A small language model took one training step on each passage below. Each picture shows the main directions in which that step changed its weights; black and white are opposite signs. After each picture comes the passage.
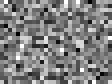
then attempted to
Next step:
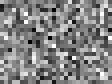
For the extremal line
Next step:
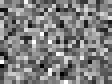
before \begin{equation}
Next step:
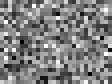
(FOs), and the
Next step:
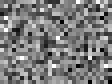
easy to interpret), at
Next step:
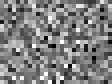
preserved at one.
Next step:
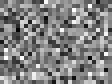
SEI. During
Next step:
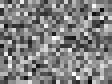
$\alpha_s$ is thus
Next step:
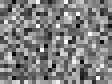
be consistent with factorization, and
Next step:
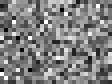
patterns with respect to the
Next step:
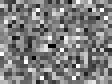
should be ignored if
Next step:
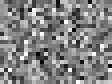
stars along this sequence may partly
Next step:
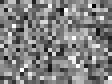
NLO electroweak
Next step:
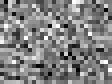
CB stratification of these
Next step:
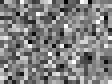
the young age of
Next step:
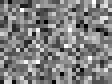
yield $\Delta G_{\rm
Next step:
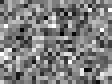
categories and the words
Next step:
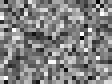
saturated for longer
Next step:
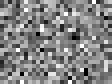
of appropriate modelling
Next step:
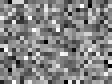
supplementary. Although a
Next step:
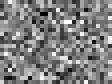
calls that function.
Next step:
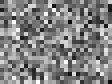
physical cross sections. We observe
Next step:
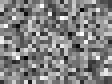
for down conversion of the
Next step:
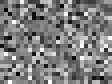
states is a general property of
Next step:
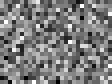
be considered stationary, with
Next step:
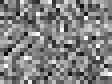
the density of states between the
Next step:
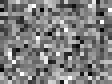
present new computational models and algorithms for
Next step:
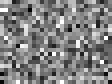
stability regions calculated from numerical simulations
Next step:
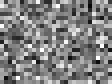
the S-band structure to
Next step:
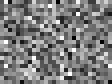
a highly heterogenous
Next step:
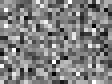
space (\textit{Laser
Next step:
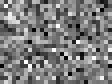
and $\eta \to \gamma
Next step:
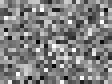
useful in quantum information processing.
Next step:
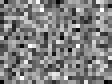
one possible route to realize
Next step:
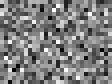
exhibits a similar behavior with
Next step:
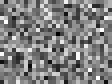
are three right-handed
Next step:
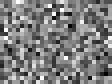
that case the first-best
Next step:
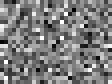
vertices on the lattice graph with
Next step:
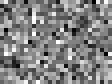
two down spins. Here also
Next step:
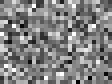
0.001$) for first authors
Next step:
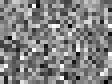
respectively. As explained in the
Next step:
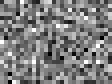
the recommendation.
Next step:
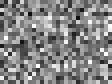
yet been detected with any statistical
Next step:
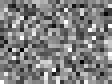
i.e. compositions
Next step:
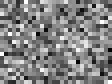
of $U_1$ and
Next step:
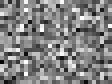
of straightforward properties of
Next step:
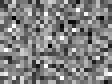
distribution in the $r$
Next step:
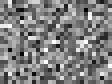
is supported by NSF
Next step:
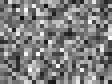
be solved perturbatively for
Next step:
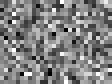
error on an observable as discussed
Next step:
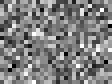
field is modelled by adding
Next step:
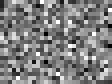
statistical properties of the MHD
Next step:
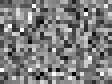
countries but also remains central
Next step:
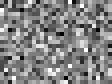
data segments, the
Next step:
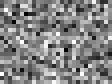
we obtain the following expressions
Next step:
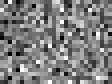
stars with masses $\rsim
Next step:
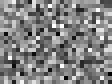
cutoff date for
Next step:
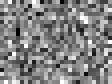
a relation, derived by Witten
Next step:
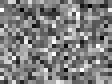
{Miller}}, \bibinfo
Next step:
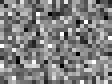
that the evolution takes the system
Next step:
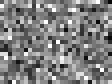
{\em Physics Letters B}
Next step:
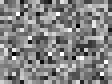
the task of query
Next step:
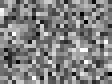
is not relevant for our 2D
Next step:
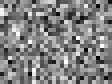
is easy to see that the
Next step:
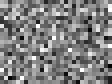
for the top and bottom layers are
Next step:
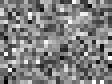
$k$-point grid.
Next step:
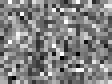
\notag \\ \cdot &
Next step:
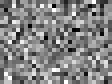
each objective with an entropy
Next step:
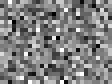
which replace the usual
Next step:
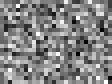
$\pi \pi$ and
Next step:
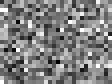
parameters). \begin{align}
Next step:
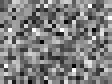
readily deduced
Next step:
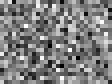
coupling regime which we have been
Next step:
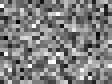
we only allow for warps
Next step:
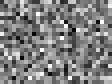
the times for the equal rates case
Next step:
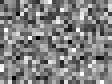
the state of open data across
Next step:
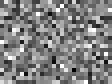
to the more familiar
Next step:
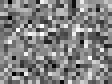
of post-AGB
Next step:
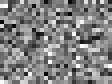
indicated by the blue and
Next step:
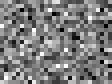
construct a numerical model let us
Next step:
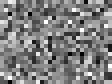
}\href {\doibase
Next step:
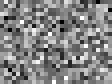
to give another proof of
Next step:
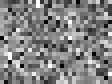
space. Therefore, we employ the
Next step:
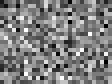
validation loss, and training
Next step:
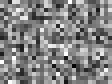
computed using the multiplication
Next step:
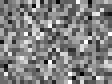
away from the NV spin
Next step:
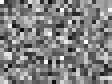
two dimensions a similar situation
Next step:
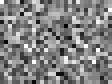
a large number of groups are
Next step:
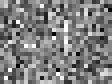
The measurement is consistent with the
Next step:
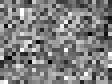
Nuovo Cim.
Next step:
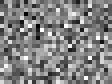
complexity of sensor
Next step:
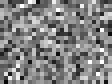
use the standard notions and
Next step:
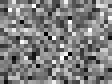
fermions in a qubit
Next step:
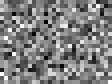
theoretical uncertainties in the calculations
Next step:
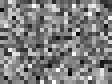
help children through
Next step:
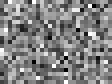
\hfill Symmetric union
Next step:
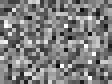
be accommodated.
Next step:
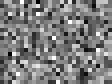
its fundamental frequency, as this has
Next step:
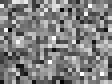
the wealthy getting
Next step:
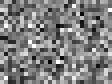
given by \begin{eqnarray}
